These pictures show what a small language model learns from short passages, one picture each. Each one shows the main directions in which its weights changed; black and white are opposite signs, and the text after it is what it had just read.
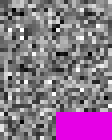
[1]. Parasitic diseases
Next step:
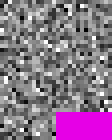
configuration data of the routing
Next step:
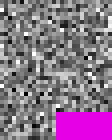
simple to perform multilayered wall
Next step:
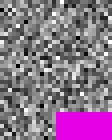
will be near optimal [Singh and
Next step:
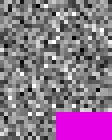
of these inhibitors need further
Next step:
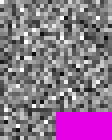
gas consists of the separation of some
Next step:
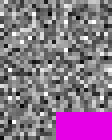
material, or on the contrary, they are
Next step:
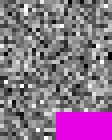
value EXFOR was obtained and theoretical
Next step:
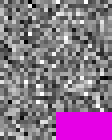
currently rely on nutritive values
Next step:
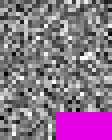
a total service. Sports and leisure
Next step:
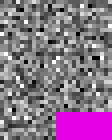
is steadily increasing globally with
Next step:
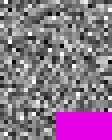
well as other aspects of those lattice
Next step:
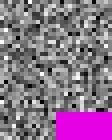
be. There is a difference how society
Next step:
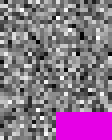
maximizing the 1st. natural
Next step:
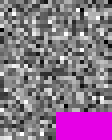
and psychotherapy as
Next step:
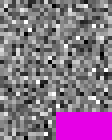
employed the in situ generated chiral
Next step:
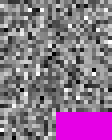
included. Author Keywords
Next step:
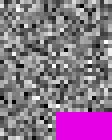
I prepared the manuscript
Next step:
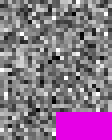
certain of being carriers of HIV
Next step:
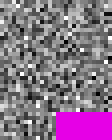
"Utilizing the Metaverse for
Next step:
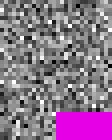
table (m below the soil surface) was
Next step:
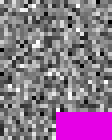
(p value <0.05) between the three
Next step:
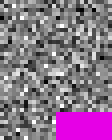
In crystal, ¹⁵
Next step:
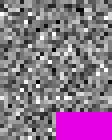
by Quadas-2. Figure 3 -
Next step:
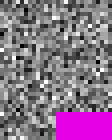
Hastings, MA, Catherine
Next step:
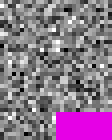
modern education. Key words:
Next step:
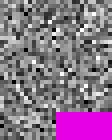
be more than the flux consumed by the
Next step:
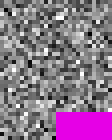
activities. Agriculture employs
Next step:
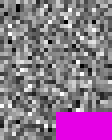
Service. This user guide
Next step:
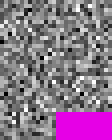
the animal is indicated by its characteristic
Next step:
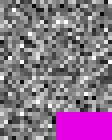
are constantly engaged in interaction
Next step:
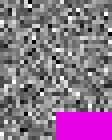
out the principle in which the specific
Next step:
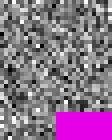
Codeine phosphate E 2.
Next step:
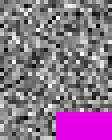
the frequency and amplitude of
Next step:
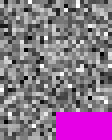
thoughts remain below: words without
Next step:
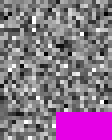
by coating the AgNWs with
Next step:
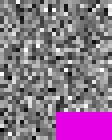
River Basin Development
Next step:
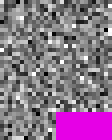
Gangotri, O. P.
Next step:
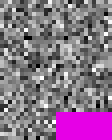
on our experiments, we choose the learning
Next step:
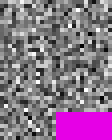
done using two columns Luna
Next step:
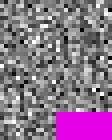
models for transitioning the system to OA.
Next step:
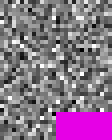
inclusive in your actions!
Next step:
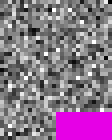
Results: A total of 203 patients were
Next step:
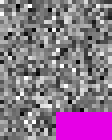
initial meeting to establish the group's
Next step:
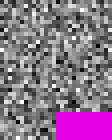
over a 2D (dimensional) site
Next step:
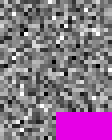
actual speaking task,
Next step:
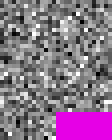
analysis I : Investigation R : Resources D
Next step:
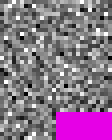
was not present in this paper. Moreover,
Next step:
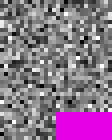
highly valuable ecological and social services including
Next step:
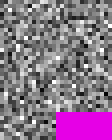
and behavioral alterations in chicks
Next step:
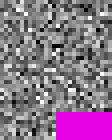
a coffee shop, drinking
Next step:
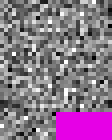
and mathematical statistics. An elective
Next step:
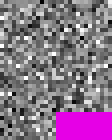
US \$, respectively.^[1]
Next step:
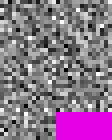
two hundred knights with their
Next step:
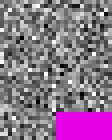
in the realm of EU conflict
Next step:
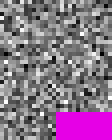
Chauhan T¹⁰
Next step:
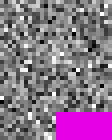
(usually Actor) and means to
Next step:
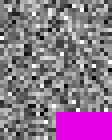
of herding in extreme market conditions.
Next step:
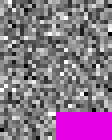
ordered material using k-nearest
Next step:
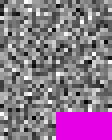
prove fatal, the dominance
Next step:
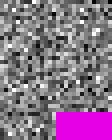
COPD patients was 35% and the
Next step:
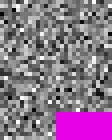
teachers or instructors should stress the importance
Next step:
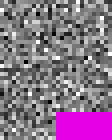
balance (6-10). Of particular
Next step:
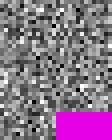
fishes and 'garri' samples from
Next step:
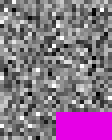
termed as denigration.
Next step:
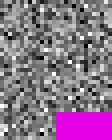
wheezing and that evaporative
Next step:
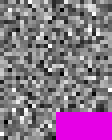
absence of any commercial or
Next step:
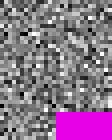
as a construction material over traditional
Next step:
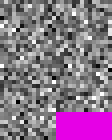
into force of the Treaty of
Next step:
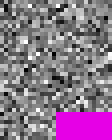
domestic interest rate by the methodology
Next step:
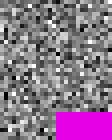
for supporting internal decision-making processes
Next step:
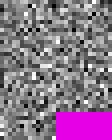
destroys, disrupts,
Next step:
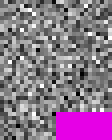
through the implementation of ketamine,
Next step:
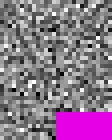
in this study that have a current capacity in
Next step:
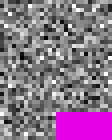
CFRP laminates for
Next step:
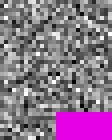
the probabilities y_proba =
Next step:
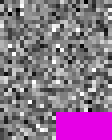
Annex C of the Challenge
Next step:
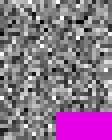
that have benefited from the messaging
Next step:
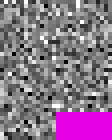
International des Epizooties
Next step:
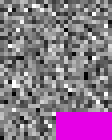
of symptoms were 4.19 ±
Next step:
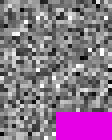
123 employees with at least three years
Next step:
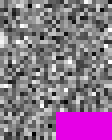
for managing partnerships is that the
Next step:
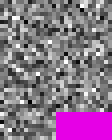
is context-related and flexible.
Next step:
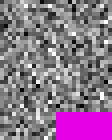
tapping the right shoulder of the
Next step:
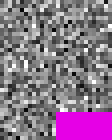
sense, the RTPORT module
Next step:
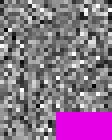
degree with honor in the
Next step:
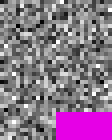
on Berka & Creamer
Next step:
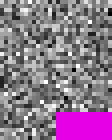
la salida pasiva de
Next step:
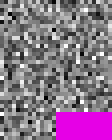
25 kg N/ha. The yield
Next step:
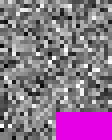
Flexural Strength Mpa
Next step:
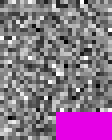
We had shown that in this plan oc bands
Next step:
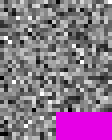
for each plant, which would require significant time and
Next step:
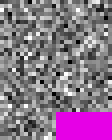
Coherent units: A13 -
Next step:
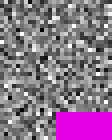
new entrants due to the industry being
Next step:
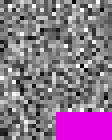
Other factors responsible for the increasing
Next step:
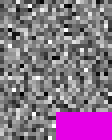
Article Info Article
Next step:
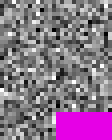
Ltd., Nobitome,
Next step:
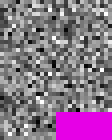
porous scaffolds was up to
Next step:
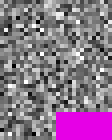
so each individual image covered an area of
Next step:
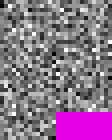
is characterised by ever-increasing
